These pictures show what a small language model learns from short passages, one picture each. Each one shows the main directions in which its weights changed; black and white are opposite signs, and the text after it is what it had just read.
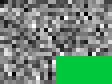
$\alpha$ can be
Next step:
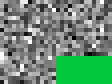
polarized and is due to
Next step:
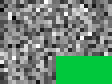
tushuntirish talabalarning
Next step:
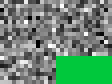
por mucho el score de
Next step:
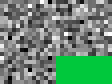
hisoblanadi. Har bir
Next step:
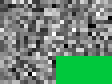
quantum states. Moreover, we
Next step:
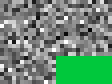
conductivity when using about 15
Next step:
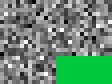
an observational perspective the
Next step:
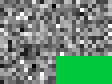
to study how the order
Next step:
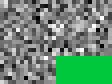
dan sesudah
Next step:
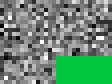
\end{equation} Note
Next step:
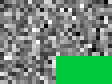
autocorrelation in
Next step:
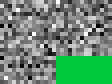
non-trivial dependence
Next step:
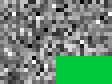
the reflection of the
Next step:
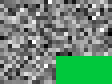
all summary statistics.
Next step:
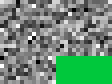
що при розробці
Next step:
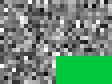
neonatal possibilitam
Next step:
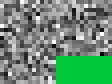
is now almost 23 years
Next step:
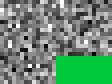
dalam membiayai
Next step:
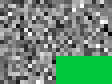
amaliyotining turli
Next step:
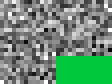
=a/h$ and
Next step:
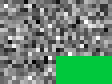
uncertainty has its characteristics and
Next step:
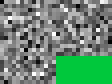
é uma resenha do
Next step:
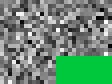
parameter of effective interaction.
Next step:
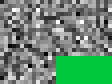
meminta data, dan
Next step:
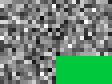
– anglash jarayoni
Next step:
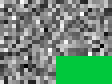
and $M_N$
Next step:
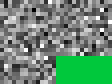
*Se puede vivir
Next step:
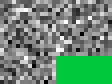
error, they could easily find
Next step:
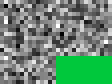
constante, mas sem
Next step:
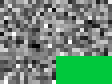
mechanical momentum exchange
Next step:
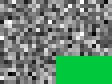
ва мустақил
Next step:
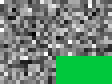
Fock space ${\cal
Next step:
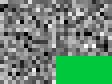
o país, neste
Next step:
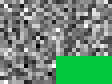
de los trabajadores.
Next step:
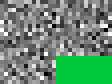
qamrab olgan
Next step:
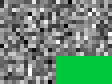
solution when $4\pi
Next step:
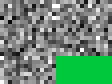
disponíveis no momento.
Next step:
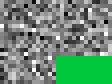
especially when there are a
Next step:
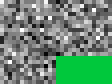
Ising model is then
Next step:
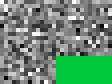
- x - Panel
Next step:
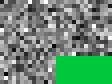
regime. Current
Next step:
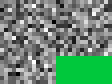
an infinite set of
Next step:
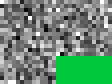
study light-induced
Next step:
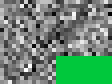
elements. Let us define a
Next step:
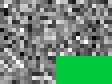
Shin, Y.
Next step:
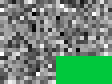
aims at exploiting
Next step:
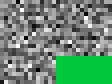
distances is the maximum length
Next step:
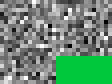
prédictive, qui sont
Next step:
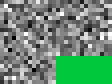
o qual consiste em uma
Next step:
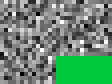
the activities of small and
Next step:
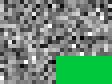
cloud passing along the line
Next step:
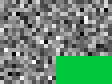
of the key components of
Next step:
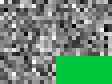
system with a NS
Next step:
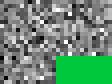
policy on the basis of
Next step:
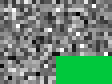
kepada seluruh
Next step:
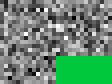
turbulent contribution to
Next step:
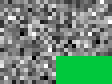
at mass transfer rates of between
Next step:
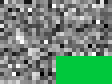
expansion and usual perturbation theory
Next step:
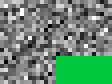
puede consultarlas en
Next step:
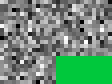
2020. Comparada com
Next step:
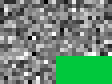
от 10 февраля
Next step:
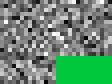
е отстранен,
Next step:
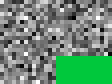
деятельности. Также
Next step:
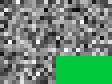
background events, the statistical uncertainty
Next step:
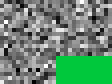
\caption[]{The measured
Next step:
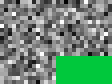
with the HERMES
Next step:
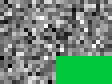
superpotential? The
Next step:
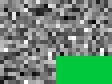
now called $H$ and
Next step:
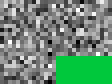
as the only sensor for
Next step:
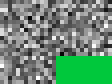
de pertenencia de las
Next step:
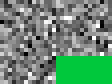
durch Traumata⁶ ist
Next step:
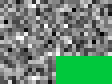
in reality, an
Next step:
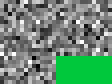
with boundary, and the solutions
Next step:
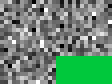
the exclusion regions from
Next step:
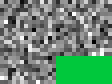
of the mean square fluid velocity
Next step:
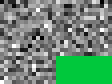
+ \epsilon_k)
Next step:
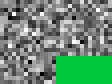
pressure associated with the parameter
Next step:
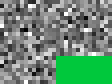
is present in the bulge
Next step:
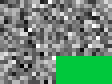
continuar em busca da
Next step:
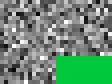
of the neural network without
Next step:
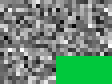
complementary metrics,
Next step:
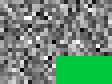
a diferentes tipos de
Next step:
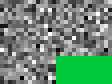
policies entirely or provide
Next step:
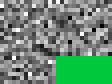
through the process $e +
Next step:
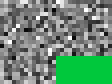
Ali Qushchining
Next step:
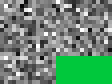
Sin medir el
